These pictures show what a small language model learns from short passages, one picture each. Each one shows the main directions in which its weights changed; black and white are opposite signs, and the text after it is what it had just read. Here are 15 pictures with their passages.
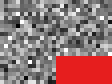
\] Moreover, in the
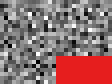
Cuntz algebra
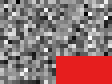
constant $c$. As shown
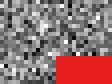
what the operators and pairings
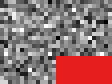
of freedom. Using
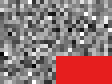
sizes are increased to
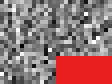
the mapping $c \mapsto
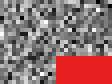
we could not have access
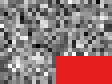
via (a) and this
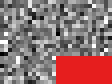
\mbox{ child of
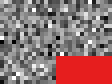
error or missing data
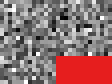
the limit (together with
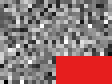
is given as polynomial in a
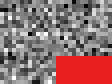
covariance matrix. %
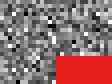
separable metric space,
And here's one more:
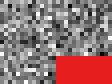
a non degenerated critical
